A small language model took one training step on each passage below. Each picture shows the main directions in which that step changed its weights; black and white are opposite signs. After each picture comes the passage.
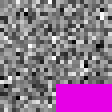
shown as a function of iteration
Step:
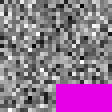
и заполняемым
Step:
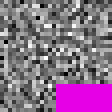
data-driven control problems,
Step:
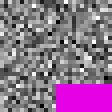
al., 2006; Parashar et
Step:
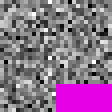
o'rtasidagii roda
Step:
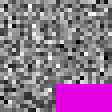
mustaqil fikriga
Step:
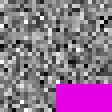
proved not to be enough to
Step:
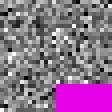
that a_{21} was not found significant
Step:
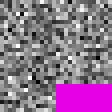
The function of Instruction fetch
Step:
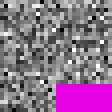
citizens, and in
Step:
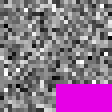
natijada ularni
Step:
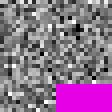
A. MacIntosh,
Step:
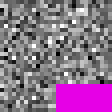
у звіті Л.
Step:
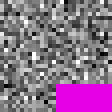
of an elliptic fibration
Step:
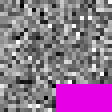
entre los miembros de
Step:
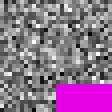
labels with intervals of
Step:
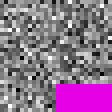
two dating strategies were proposed,
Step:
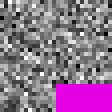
non-baryonic matter density in the
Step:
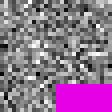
in the field educational robotics,
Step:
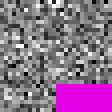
mejor es la que se adapta
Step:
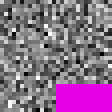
и тем, что в нем
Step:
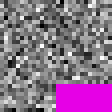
Parsimony phylogenetic
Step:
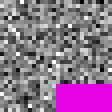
Thus a more complete catalogue for
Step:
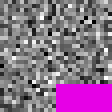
era un asiatico, e
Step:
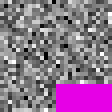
dictionary attack.
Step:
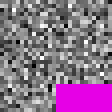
ham amaliy xarakterga
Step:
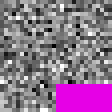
information against crime or attacks
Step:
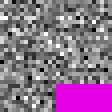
post-mortem studies. Further research
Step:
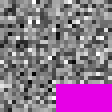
over time Source: The authors
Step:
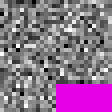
Литература 1.
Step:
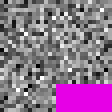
schooling and many countries use
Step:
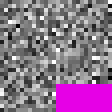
aromatisation gave
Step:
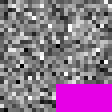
bubble to the low mass of
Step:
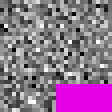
has fourteen moderately
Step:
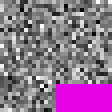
(b) group B Based on the
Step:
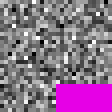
let us identify a pair of partner
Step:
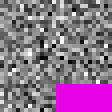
varying the model parameters changes this
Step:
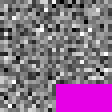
a science of distributed learning.
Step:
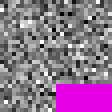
redução da efetividade das
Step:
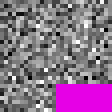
communications) based on the
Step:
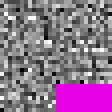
regime. Depending on the ratio
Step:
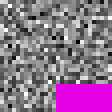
of nearest users with Exp1
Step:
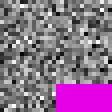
and is able to successfully
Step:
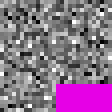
and create more than specified.
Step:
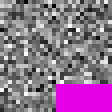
precision. Extensive literature reviews
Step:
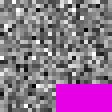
G. 2020. Improvements
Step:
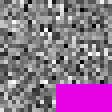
in the field of quantum tomography
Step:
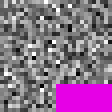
under certain limits. If the state
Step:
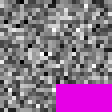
під час виконання
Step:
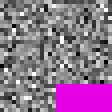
comunitários e pela
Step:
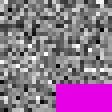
of tropical non-linear
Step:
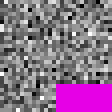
gm of shade dried leaves
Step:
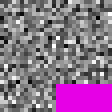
affecting the adoption of this
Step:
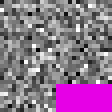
contrast them with H$_2^-$ and
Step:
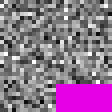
of the university council, one
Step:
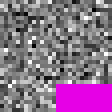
The predicted DM abundance then
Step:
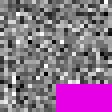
part, are not physical. Two of
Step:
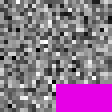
mode is given by the KOTO
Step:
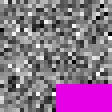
where each possible location for a point is
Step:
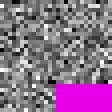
smokers. *Journal of
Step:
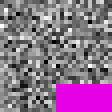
could be observed. But there is no
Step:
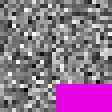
changes that come with time are a
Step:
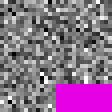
from both the political and the
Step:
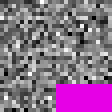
calculated. Whereas a bigger
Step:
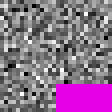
analysis (equal); Investigation
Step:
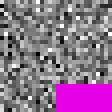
Council under the European
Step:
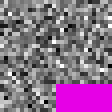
interest in applying DL in fields like
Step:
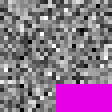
of $\lambda$. Noting that only
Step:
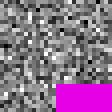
the sum of the variances of
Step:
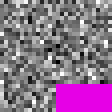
them. Further CHD are the most
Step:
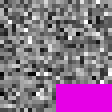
show that this optimal shaping
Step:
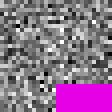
роль прославлення
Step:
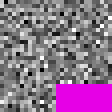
any approximation in regard to the
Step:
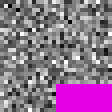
an alcoholic solution of
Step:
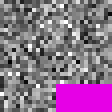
O psicanalista
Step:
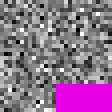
matrix gives a great influence on the
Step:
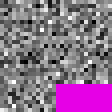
Sadržaj ove
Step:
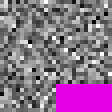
and positive after controlling.
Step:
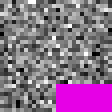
} \label{qprop}
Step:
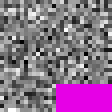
shows a direct comparison between experiment (left)
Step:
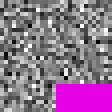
them will correspond to eigenmodes in
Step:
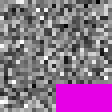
affect the whole physiological
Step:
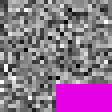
to monitor the energy of each mode in
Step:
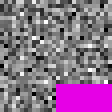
models. In some cases it may be possible
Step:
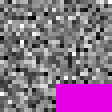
in EU migration policy so
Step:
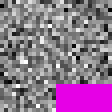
time taken by the round trip on
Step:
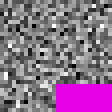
в том числе
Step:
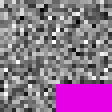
wages. Thus a control for union
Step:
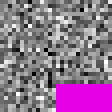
xaritasida olib
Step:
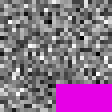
Rather, it suggests that LR
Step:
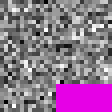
structured CNL‑B fields
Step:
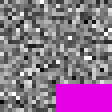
the language quality and increase readability.
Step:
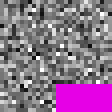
study he carried out in South
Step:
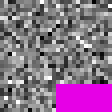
the decision-making processes where more
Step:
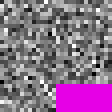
or region The Netherlands:
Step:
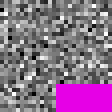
of the reader antenna. The
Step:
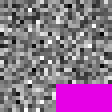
معایب و محاسن
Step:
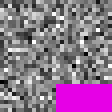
– No ↳ The supreme
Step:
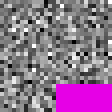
contemporânea. De
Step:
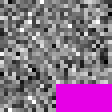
the exact solution, we added random
